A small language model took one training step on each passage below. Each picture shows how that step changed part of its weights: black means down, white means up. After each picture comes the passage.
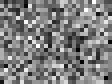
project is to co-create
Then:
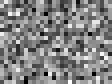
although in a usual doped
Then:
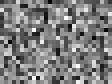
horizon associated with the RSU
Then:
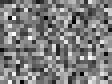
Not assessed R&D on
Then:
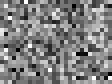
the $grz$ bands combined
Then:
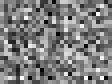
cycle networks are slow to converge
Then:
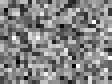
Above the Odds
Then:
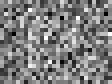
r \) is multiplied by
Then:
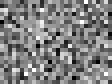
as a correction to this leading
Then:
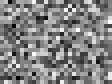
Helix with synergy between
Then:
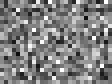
account. This innovative model can be
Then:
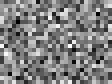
one of the most important skills of
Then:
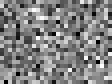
Therefore, the values of E and
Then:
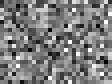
the channel is characterized by the mean
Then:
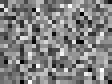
multiple-output MAE Mean
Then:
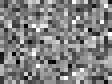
PM uses the percentage of map
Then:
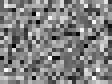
too rich air-fuel mixture
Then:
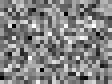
presence of 1mM of
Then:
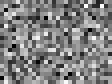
extends from an isotropic radius of
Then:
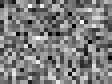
and the diagrams treated here are
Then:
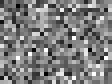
the approximated structure. The mathematical
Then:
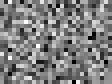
given for the case of universal couplings
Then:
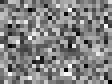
TOF (dithranol
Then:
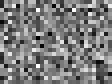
ideal measurement. We want the result
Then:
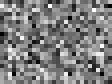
is that the polarization components are
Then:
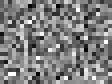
datasets\footnote{Examples are
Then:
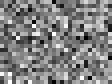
MoS₂ lattice. Fig.
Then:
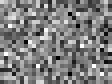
time series to see if the model
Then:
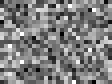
the MSPQMC method,
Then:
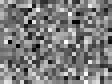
acceptable or convenient? -
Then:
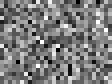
by applying the mode filter.
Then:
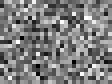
hinder their ability to help the
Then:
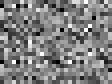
check the difference between them after a
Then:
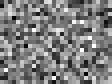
All authors have read and agreed
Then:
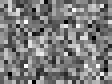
varied from private to public primary
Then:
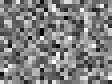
revealed no method for estimation of the
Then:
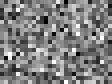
i$. After, we calculate the
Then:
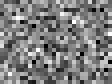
\subsection*{Application of the
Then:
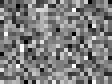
the quality of the final product
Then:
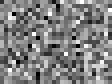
a three qubit NMR
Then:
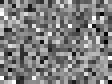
to 1 Graphene
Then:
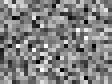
single avalanche is
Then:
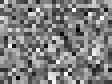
injected into existing turbulence models.
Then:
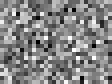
The low noise pendulum
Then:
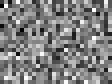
for standard model events given the
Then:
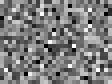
Systems Technology}, vol.~27,
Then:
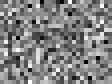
a cesium fountain
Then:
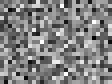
reachable aspects. Also, given
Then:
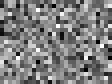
had the highest MAR index of
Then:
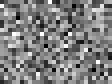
the gap between intelligent adaptivity
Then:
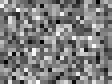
of WMSDs and working
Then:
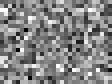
our analysis and their implications for
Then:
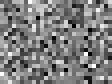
it means that a collection of
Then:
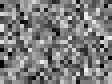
challenging to update them frequently
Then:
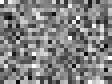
Humoral and Cell
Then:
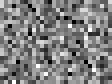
you noticed improvements in the
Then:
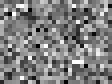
Relationship Path coefficient /
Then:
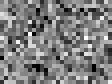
organizational development. Morton
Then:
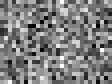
prices or make proper estimates of
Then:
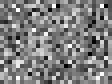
an external library. The goal of
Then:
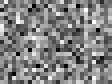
of gravity anomalies in oil and
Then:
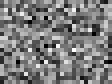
limit the overdependency on
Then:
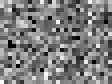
cases Percentage Nasal
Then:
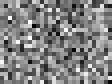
the approach to small systems contrary
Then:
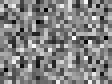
states for optical quantum information.
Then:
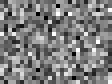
catastrophes, whether
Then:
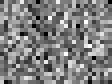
intriguing problem in statistical
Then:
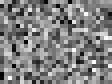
two tips differing only in
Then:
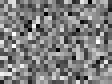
together with the huge agricultural
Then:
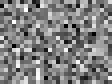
Smoluchowski equation introduced in
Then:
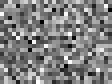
observed state. As an example,
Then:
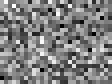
symptoms or diagnosis of individuals.
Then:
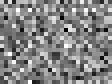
using a custom script
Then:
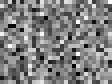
on the Nile has been supported
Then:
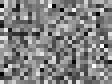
meaning which is one of the
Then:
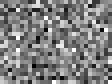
achievement. The integration of information
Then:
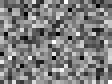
experimental data requires the value of
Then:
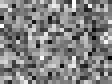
a provisional scheme of National
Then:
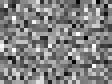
to determine the bibliometric
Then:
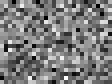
\left(\left| [s
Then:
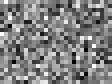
band and the dopants require
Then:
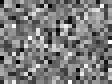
from the second to the third
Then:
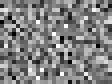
easily using GSM as shown
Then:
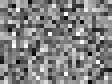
all processes that ensured a
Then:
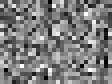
conflicts, and, if
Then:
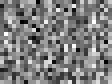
\end{figure*} In the
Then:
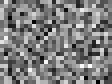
creativity and leadership in order
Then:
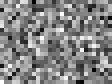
specificity of CD101 and
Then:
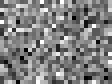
in small subunits of a
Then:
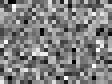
has increased the density by a factor
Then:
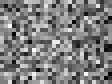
GHAIA DAO
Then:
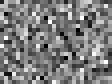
inherent restrictions that make them
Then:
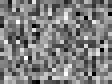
Materials*. Composites Science
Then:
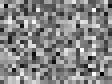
need for better model optimization and data
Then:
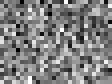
to the diversity of data sources,
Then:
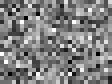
Development of Jiangsu
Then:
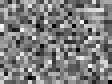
and 6 months' time points Group
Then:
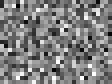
stored the alignment identification, and
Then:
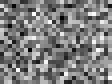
three-turn window and
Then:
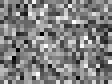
any constraint to the shape of the
